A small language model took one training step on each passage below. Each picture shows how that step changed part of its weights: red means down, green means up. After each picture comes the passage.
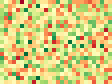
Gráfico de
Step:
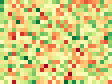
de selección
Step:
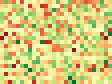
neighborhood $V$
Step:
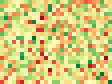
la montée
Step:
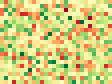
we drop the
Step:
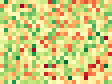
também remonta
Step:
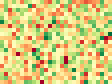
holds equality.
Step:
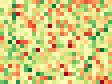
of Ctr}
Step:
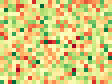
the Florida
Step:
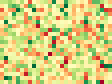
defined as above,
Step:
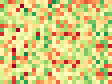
estos se
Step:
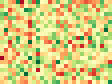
Hár bir
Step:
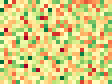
markaz orqali
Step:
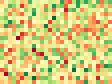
us to deduce some
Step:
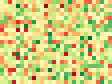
Thus, if
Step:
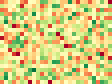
with local coordinate map
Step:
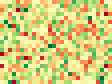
explicitly that
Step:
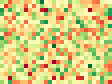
mavjudligi bilan
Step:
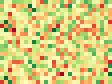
dominante en el
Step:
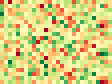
side of the relation
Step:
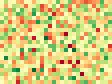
operator valued
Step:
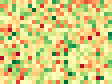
информации для
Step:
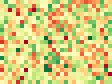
= \frac
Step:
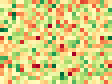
of this paper are
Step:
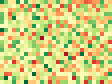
da pessoa no
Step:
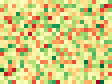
all other cases,
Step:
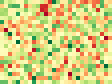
following Calabi
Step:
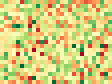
A random vector
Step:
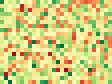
protezione dei
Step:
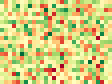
we have \[
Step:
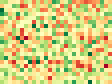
grał na
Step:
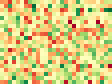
$, we also set
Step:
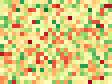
one. We
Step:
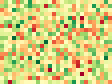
is QA and
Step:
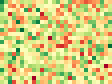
de dados,
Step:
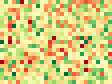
Fuchs –
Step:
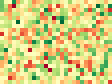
numele de
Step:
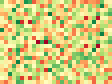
\bigskip Let
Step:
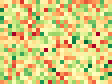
keuze van
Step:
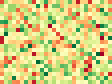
on its gradient and
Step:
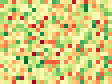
при первом
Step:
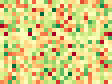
this subsection is
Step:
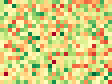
programas de
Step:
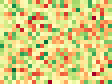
mixed problem of
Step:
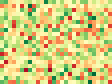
esta que foi
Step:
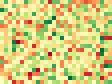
objective of minimal
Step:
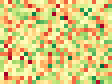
polynomial semigroup generated by
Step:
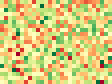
the basis of
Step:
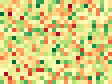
– компании
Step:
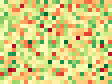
savdo va
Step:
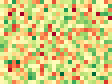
subclasses of
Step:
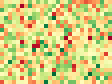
to establish the stability
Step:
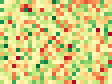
presentan un 12
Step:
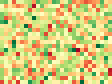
no element of the
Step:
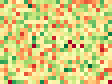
°C per
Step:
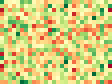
argument we can
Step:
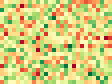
to fix not the
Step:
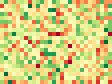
к образованию
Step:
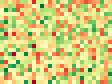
the configurations
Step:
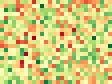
the progress
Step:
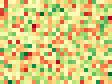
for some $\sigma
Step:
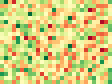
uma reparação
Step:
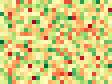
University. –
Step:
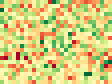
testing rate among
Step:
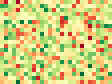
the Aldous
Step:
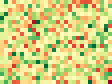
ab. Das
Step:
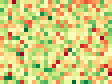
popular technique
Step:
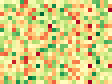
efficient -- by a
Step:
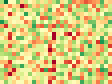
el cual se ha
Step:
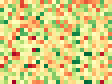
be applied. A
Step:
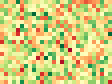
confront this
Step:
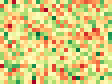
эффективность при
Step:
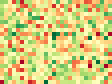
serves to determine
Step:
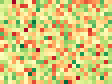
a$ and
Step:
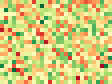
the category of complete
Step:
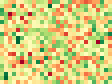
va metallarning
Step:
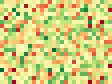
example, for the
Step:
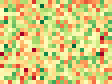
the second moment to
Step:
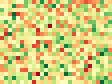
of the proof of
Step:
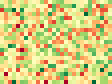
all }\bW
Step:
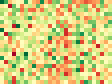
were observed for
